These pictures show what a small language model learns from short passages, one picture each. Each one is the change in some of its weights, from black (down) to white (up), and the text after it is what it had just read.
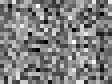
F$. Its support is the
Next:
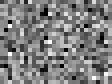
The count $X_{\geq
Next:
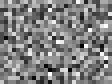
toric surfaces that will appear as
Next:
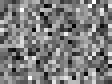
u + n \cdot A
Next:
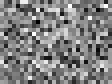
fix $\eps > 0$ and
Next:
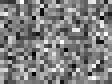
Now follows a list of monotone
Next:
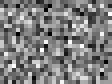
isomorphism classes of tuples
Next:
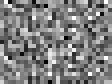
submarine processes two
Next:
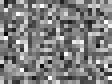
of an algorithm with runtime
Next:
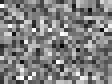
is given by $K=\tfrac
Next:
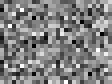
and Fehmi
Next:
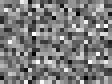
space of the inputs
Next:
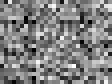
work by the code in
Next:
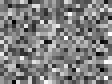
union of two circles corresponding to
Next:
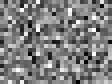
\et \begin{proof}
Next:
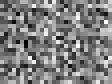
top and bottom of this
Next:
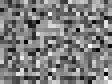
nontrivial changes of the
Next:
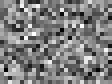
bundle over $\go$. We
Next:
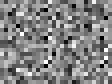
The residual error is minimized
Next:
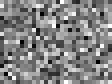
that $V$ is a
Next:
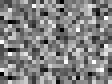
of~$X_0$ which
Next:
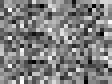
so we can further assume that
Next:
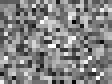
and $Y$. This corresponds to
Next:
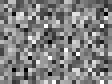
confluent partial monoid
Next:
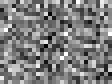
concept is a natural generalization
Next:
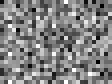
$F$ is compactly
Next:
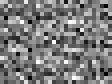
University, Udaipur,
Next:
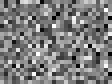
r \geq 0$ and corresponding
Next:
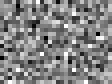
but the constant $C$ is
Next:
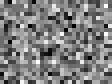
all trace\-less
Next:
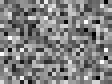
for each $\ell \in
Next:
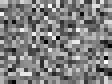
within a modest factor of the
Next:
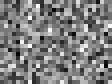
divisor of two consecutive
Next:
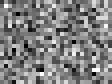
hyperbolic (chaotic).
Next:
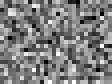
subset of $\ca_m$.
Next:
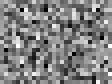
region in $\R^{N}$
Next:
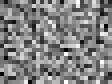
of $\delta$ the convex
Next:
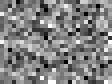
monomial ideals, it is
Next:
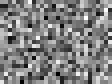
which changes accordingly to
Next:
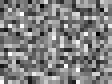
is proper). By convention we
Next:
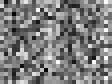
small time-step in the
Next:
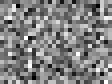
$\cS$ we may split
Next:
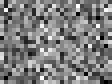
by L. Arnold
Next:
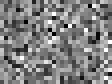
semi-continuous.\\ {\bf
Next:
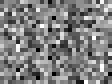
for all $r>0$
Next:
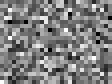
general for nonzero $\G$,
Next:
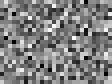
projective theorem involving a conic
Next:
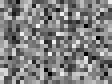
a regularized single layer integral
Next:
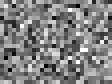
rarefaction curves when the function
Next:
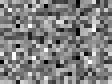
\end{equation*} In order
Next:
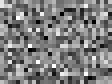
uniform in time propagation
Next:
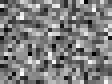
connected complex submanifolds of dimension
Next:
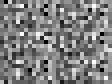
out to be simpler,
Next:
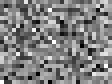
neighboring crossings.} to
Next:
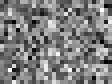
triangles of type 4. We
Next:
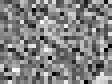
and integrating on $\Omega$,
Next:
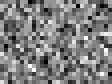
induced by the multiplication and addition
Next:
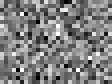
layer. The thin
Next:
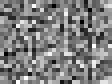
affine Weyl group and the extended
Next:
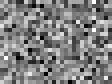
By exchangeability, the
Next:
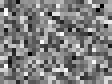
bigger than that given in
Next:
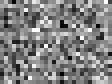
960 vertices, although
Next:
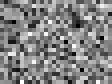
of the domain) for both
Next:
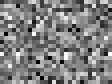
$y\in G$ by
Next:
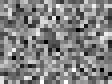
if $f$ is in the
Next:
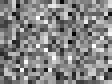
the Theorem 2.3 from
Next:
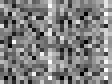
by the local-in-time
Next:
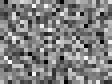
a vertex of the spine
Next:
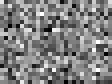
the spatial derivatives using
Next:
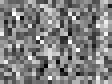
initial-value problem.
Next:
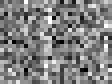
subvarieties, where
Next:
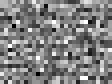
say that $x$ is
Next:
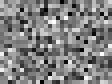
the following conditions that will suffice
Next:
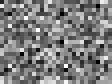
To be more precise, we can
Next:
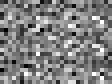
\medskip Let us now recall the
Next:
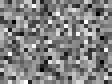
distribution functions of the first $\lfloor
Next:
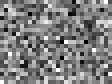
even, we also need to consider
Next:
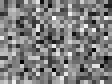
$. \end{defin} Note
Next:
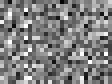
the same equivalence class of the
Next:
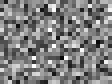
method and apply it to a number
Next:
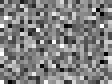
obtain discriminant
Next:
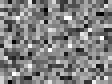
the density of residuals times
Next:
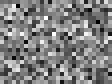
$\Gamma$, we obtain a path
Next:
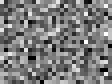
chemotaxis and both
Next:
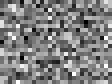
is \emph{nontrivial}
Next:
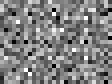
the dominated convergence theorem,
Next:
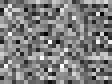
{\it long range dependence}
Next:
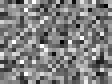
K\|$. Let us denote with
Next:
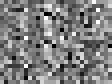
(smooth, analytic or
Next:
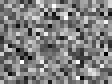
the result without relying on our
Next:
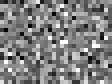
\begin{definition} The extended
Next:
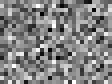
that the group $G\times
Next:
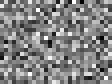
charged particle moving
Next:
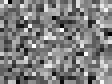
respectively. This has been analytically
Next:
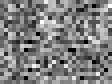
we can show by mathematical induction
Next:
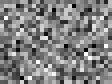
$\mathbb{I}$.} From
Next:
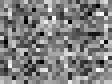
if necessary, we may assume
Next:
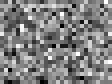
linear or nonlinear BVP for
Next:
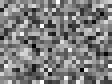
numerical pitfalls while
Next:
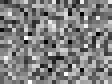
of the homotopy monoidification
